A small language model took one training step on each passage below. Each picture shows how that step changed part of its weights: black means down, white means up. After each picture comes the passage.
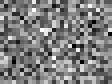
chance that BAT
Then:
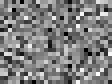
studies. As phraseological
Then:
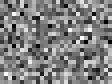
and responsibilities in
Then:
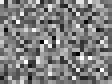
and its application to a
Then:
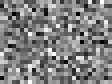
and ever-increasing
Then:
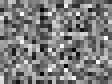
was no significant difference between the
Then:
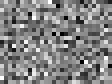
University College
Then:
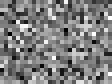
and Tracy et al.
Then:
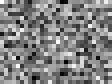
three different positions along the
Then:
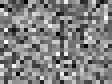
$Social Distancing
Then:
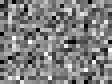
barrier surrounding the
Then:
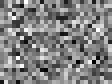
solved by Frahm
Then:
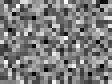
or half to the
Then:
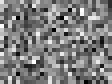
the coin (see Fig.
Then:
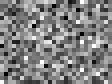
the paper. Conflict
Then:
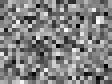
in their English for
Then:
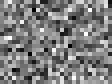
hour is needed for a
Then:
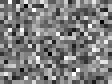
Japan's medical
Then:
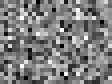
risks. The theory
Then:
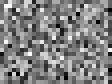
polluted river
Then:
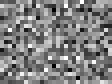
anonymous. In
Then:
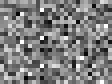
efforts to contact
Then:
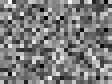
systems (This was likely
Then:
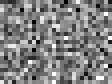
Ruskin University in
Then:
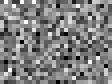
with dielectric constant
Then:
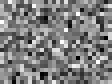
comparable to the gap between
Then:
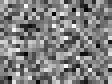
address this might lie
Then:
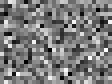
use of cosmic
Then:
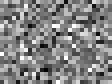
discuss the scattering property
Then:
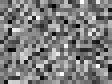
by local bodies were
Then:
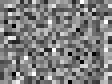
finite amount of time
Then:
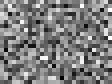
the method of generation of the
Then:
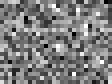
on the motorway
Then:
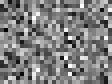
the exception of the
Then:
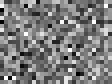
this paper is to study road
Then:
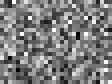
synthesised as per
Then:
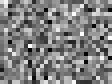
the general purpose
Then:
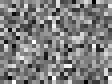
two bead sizes
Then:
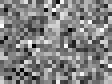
for WT mode data.
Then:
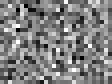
Molecular Weight
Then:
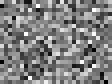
it allows numerous
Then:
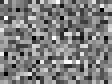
to within a few 10s
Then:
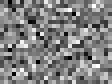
taking into account the
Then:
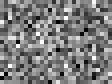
arranged tubes
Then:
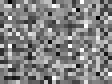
fulfillment of the
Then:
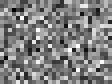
with consumers. -
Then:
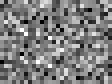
-- is thus a
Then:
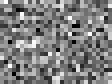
solution at various concentrations
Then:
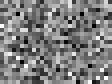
U(3)$ order by
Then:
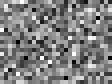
in educational instruction
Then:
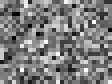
the client" results.
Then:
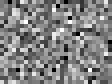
an eruption that
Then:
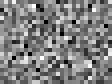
set a thresholds
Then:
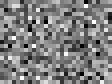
36 MRs across
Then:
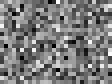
appear to us as four
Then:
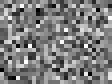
their currencies in real
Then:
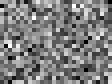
role could be best
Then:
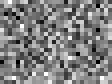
a larger focus on recent
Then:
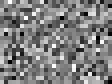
Constitution, The
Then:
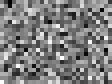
the use of CXR for
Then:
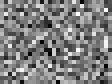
current situation; it
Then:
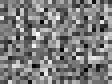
(optional) list of
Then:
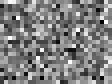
early life
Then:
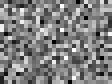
scenes based on the
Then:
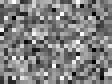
that it is deeply
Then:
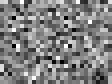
potentially heterogeneous
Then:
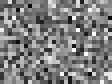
a universal material
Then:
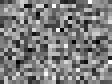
in cometary coma is
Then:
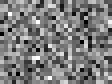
evaluated (with respect to
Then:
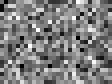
with another *known
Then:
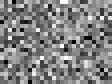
valleys decrease
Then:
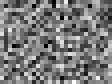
Archives of the
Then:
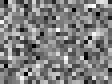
relatively stable across
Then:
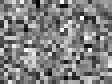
Using Gray Level
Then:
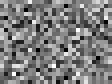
these intervals under the
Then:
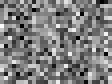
type 0 to type 4.
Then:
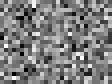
a factor of more than 2.
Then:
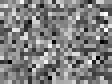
less saturated by
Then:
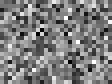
allowed by KAR where
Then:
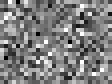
quality etc. In this
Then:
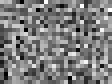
the six-unit system
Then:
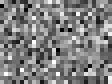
changes during the laser
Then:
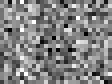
The arithmetic properties
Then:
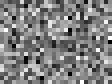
Bayesian analysis.
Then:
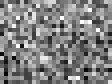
containing the skeletal
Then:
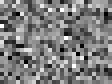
y$; Graph of
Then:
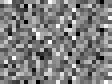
factors and other factors in
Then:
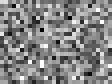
\bibinfo {author} {\bibfnamefont
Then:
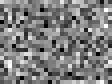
of neutrinos which
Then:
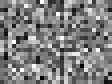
After processing, all model
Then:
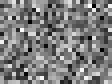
Predicted vs.
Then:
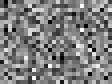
the existing data associated with
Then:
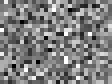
to future work.
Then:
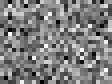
of topological semimetals
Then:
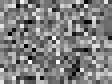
Watts, NEP
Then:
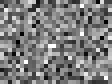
the pitch, energy and
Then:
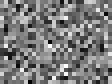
water is added until it
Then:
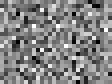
only some reports in the
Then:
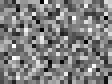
within the current paradigm
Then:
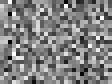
a climate change context
